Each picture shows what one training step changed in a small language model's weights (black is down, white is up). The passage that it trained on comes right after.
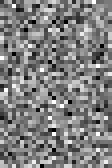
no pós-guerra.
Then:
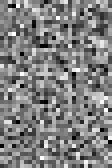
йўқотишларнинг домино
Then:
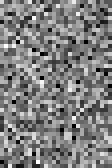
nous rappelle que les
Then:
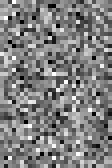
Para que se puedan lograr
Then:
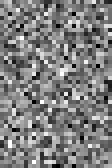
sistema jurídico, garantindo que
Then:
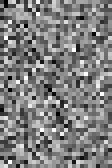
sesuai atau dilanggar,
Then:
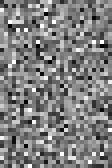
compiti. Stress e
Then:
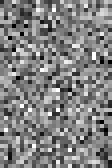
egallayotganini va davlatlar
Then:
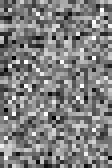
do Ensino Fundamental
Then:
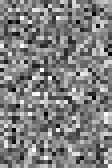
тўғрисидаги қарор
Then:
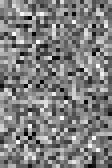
физика пәнінен
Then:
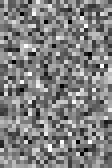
гос. пед.
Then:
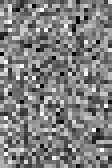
aks etgan, qomusiy
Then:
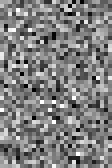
solo un óvalo. - El
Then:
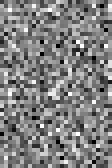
l'information génétique valorisée
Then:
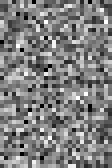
Permanente para el Estudio
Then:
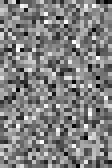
altul... Vorbea,
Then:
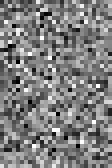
x x Slagelse 162
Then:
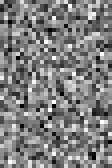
Bu kafedralarda
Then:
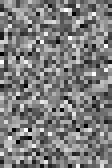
следующем поле
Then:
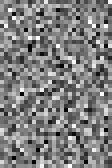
del fenomeno morte con
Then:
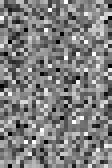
сахарный диабет
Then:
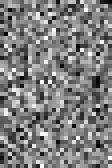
Shunday qilib, o'yin inson
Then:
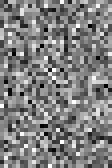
prokuraturasi boshqarma
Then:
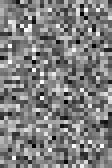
зона отдыха);
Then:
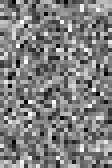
3 het verbeteren van
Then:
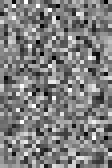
describe the floristic
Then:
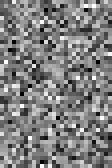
Table of Specification at
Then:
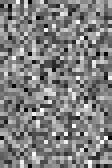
de tres fases:
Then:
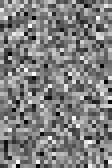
evidencian que los estudiantes se
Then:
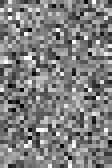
winstverwatering in de
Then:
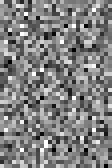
e inferiores ao valor
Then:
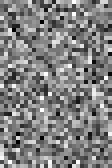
yo'naltirilishida sohaga
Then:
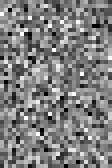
Sciences. ISSN:
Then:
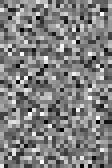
7.9% indico que
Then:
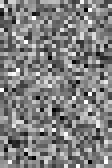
*mono no aware*
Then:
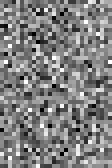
iskustva naših
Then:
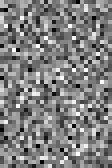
peserta didik menunjukkan
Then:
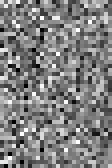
karena pengeluaran
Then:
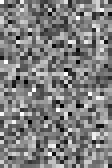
Литовського, які разом
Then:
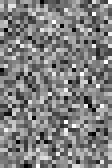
bir sinonimik qatorga
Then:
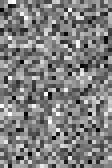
на попередній досвід
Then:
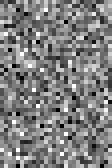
Insecta, or more
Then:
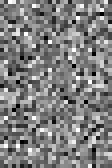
Подібні висновки
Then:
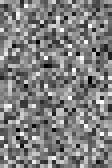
se protiv toga buni
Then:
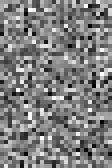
Annotatsiya. Ushbu maqola
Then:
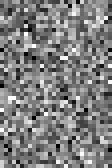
методи усного викладання
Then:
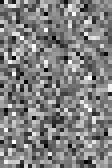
de células. Estas
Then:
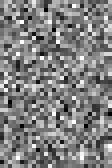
amaliyotda $f(x)$
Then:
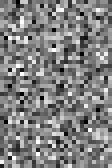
(а также о себе). В
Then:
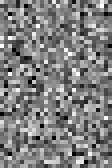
достигнута на основе
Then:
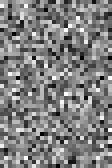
as well as modern methods and
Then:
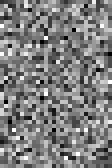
внутрішнє піднесення,
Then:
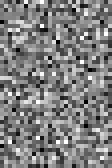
стійкому психологічному
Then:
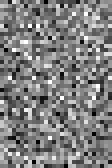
stress uzoq davom
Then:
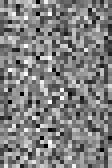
і право: питання
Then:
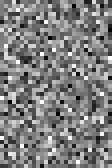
bien informados se hacen
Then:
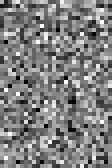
e'tibor qaratadigan
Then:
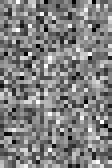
стоя на 2-х
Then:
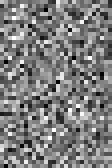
bosim o'tkazish, uni
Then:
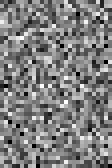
yaqin ma‘nodagi
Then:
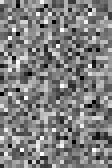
ilmiy tahlili ularni yopiq
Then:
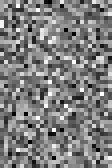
una evaluación diagnóstica de
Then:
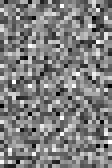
- ECONOMIC
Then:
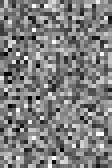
sistem de reguli, deja
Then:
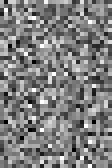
alguno de los lados del
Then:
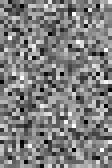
bilan ta'riflab obraz
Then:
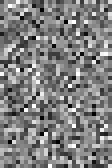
that perpetuate social
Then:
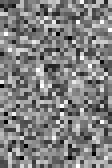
berishicha antik davrlarga borib
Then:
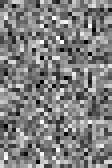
په حالت کې
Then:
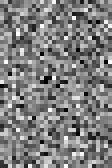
maqsadli dasturlarini imtiyozli
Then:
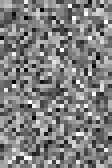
en resolución de problemas.
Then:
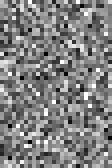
rektoservikal usulda
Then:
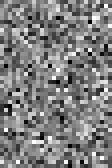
on social cohesion and
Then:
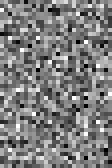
нарушение иммунной
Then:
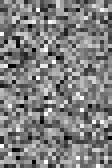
muvofiq yurtimizda yosh
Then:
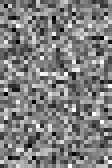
penting dalam berbagai aspek
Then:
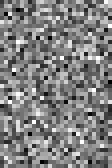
oval. Da Nu
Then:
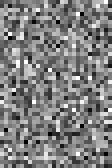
имконияти чекланган
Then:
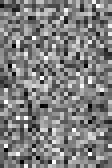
o aluno participante na
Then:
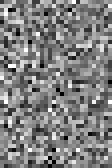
Jumladan, ingliz
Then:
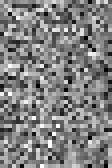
сформировано из
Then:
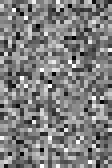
composição dos conselhos e
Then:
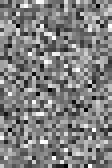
xosil qiladi. 4.
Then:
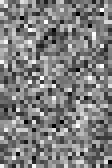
Estado de Durango;
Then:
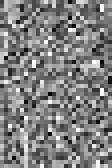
Schumpeter das auch
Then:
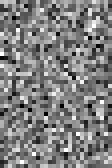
можливості. Також досліджуються
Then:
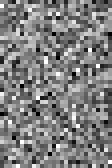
дистанційно все ж таки
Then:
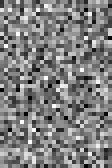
2015 г. процесс санации
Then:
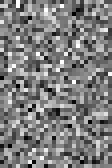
2. Активный
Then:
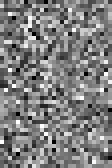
mahalliy boshqaruvning iqtisodiy samaradorligini
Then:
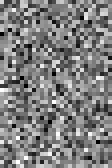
vazirligi hamda joylardagi
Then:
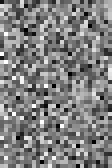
făcea parte din capitala
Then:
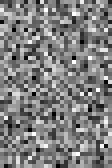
ҳолда, иш билан
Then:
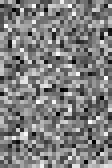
(Research Methodology)
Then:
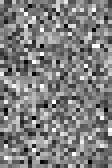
o sistemas de representación social aún
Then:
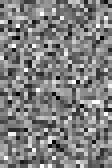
Antioxidants in the complex
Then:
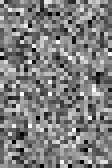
sog'lom, bilimli va ijodiy
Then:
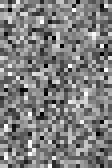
Husayn (Ibn
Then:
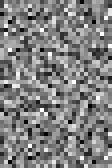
bolada o'tkazilgan
